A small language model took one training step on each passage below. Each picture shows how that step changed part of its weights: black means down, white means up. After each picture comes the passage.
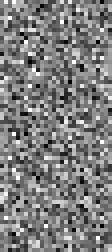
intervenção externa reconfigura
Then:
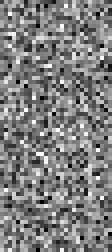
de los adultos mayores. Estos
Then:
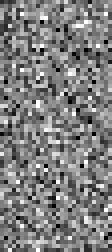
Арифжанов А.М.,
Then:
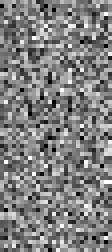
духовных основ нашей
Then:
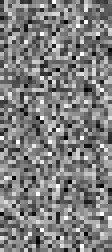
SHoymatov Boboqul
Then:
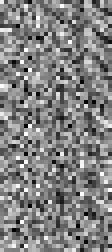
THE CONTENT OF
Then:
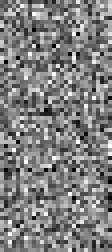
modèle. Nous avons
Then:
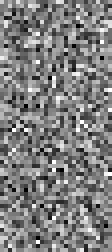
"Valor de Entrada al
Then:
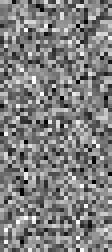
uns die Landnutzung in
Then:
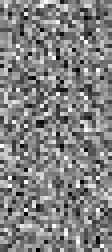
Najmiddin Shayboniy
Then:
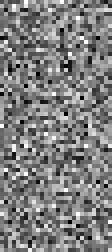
dengizga chiqishi yo‘q
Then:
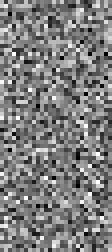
que denotan un mayor control
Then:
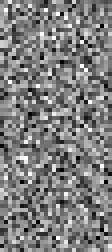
joriy etiladi. Bank
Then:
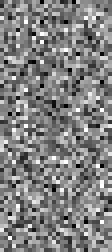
підтримки для інновацій
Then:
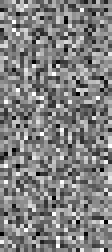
superficie de la hepatitis
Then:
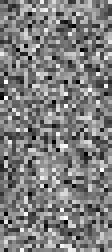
Siz de görün – Сизге
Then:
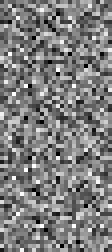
Müsadere cezası,
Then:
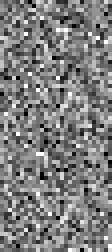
Чиникулов Х.
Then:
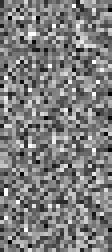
el horario del alumnado
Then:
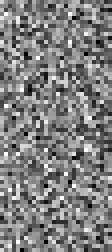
explícit en el discurs:
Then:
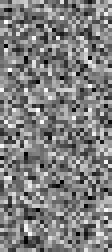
de lo que las otras personas nos
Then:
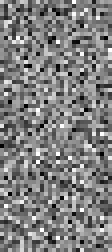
tratamiento al desequilibrio
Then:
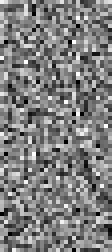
biocultural establece que la
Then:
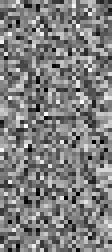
sentimentos expressos pelos
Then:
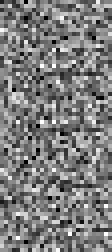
tomir aniqlanadi IV
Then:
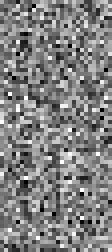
інтеграції в умовах
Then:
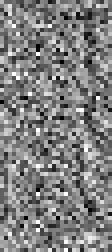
O ModSecurity foi
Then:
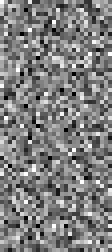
Professores da Educação Básica
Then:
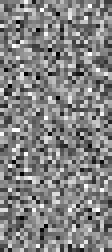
sahipken, yönetişim
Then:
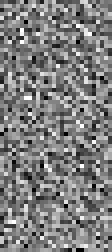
2. “Davlat fuqarolik
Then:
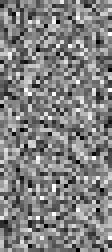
durable. Habib El Malki,
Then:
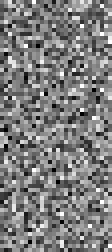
il était obligé de recourir
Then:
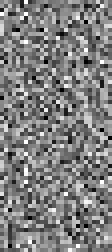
Platon fanlarni o'yinlar
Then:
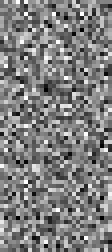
gösteren ödevlerin her
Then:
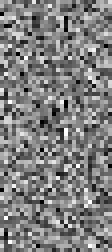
op zich zelf reeds
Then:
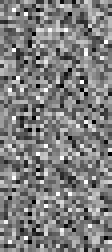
Безуглої та ін., які
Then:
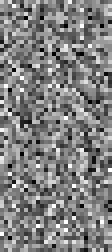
[3] Advogada e
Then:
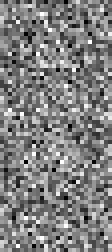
7. Кадиров Р.Н.
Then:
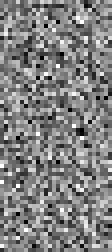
Palabras clave:
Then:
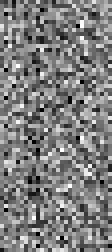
Case of Pediatric
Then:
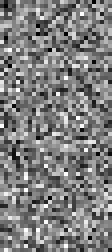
que permitió la interacción entre
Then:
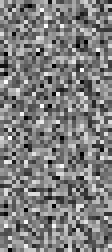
control, para la prevención de
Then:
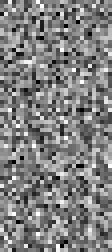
Misol: "Miss Bolo
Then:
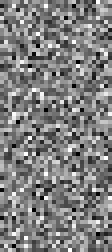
slechte winterseizoen
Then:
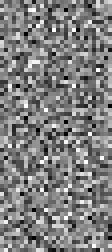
de goede informatiepositie en
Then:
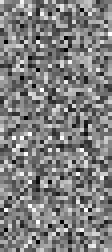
sortiert und gleiche
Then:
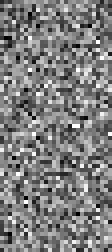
holat to'g'risida"
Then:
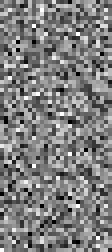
bo'ladi, rasmiy
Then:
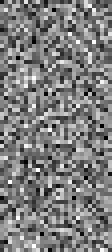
jihatlarining mutanosibligi
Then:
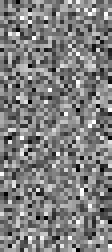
using the case study design,
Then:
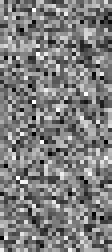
University Press, 2008. —
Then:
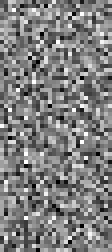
e il *Regolamento generale per
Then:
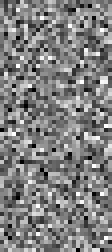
технологий искусственного
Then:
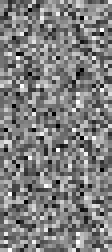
desarrollo dependen de la
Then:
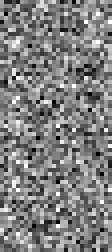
відділи, в яких
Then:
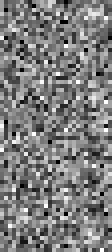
чітко та продуктивно
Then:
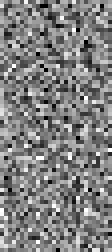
shaxslari orqali O'zbekiston
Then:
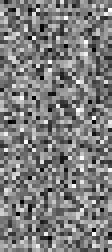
patogenia están presentes los
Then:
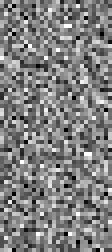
Didaktik o‘yin bolalar
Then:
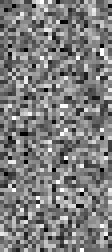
жиі байланысқа
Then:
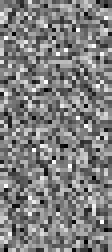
olindi. Reaksiya kaliy
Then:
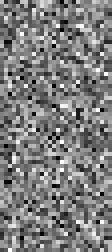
використаних джерел
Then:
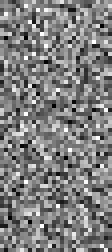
batafsil bo'lsa,
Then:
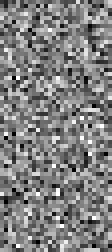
В работе анализируются
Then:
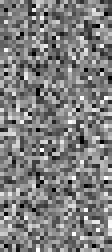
направления использования
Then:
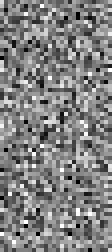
buzilishiga, qo'shni
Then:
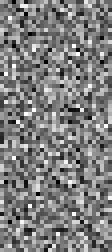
reclamações apresentadas dizem
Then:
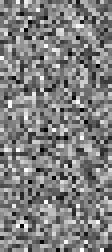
Sci 3 - **Procedura di
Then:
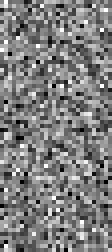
de Ecología de Poblaciones de
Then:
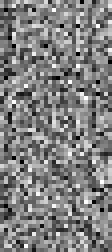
le prestataire qu'il fera
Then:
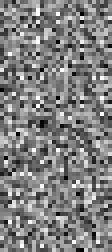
de tratamiento reeducativo como
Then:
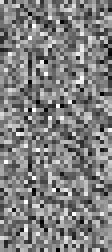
– Temir yo'l transportini
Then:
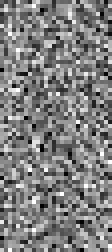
het *embedded* en
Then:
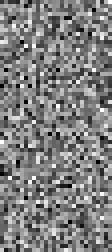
in Formaten zu speichern,
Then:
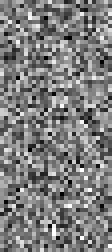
mon père a commencé.
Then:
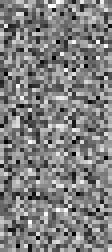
ele deve ser identificado da mesma
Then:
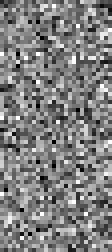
que pueden cuestionarse en la
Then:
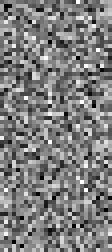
nella classificazione dei
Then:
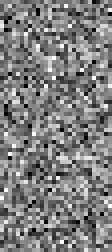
discutir caminhos para uma
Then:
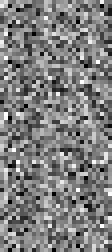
été associée à la conviction
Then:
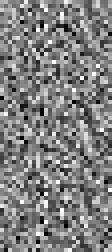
Ricardo, J., Leyva
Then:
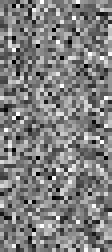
В июле, самом
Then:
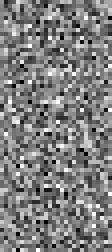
Por supuesto, es
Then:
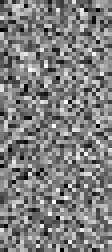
Farg'ona filiali,
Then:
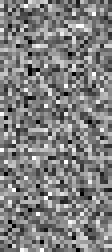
Ciência da Informação, Universidade
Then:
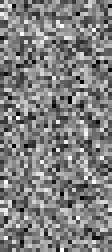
surgu xususiyati uning
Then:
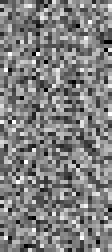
lewis untuk mendonorkan
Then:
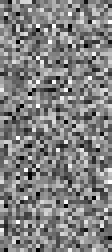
du travail critique,
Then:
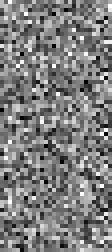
chez mes pairs, je ne me
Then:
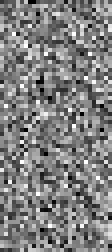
delle figure 5 Indice delle
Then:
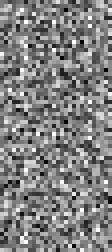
Analisis Data Analisis data
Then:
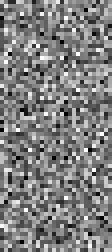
tunnu Þyngd
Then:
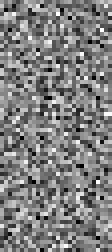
“Mening fikrim” testi
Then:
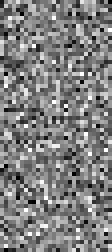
esta actividad gerencial.
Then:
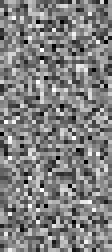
pembelajaran kooperatif
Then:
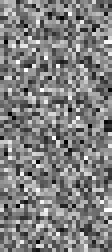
actuel du travail dans les
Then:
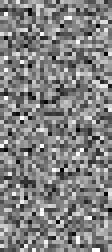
turli xil suv manbalaridan
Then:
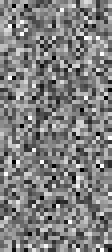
concept of "color" in
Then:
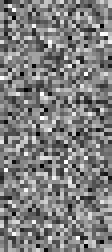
aks ettirilishidir.
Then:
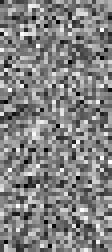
de Antioquia, Grupo de
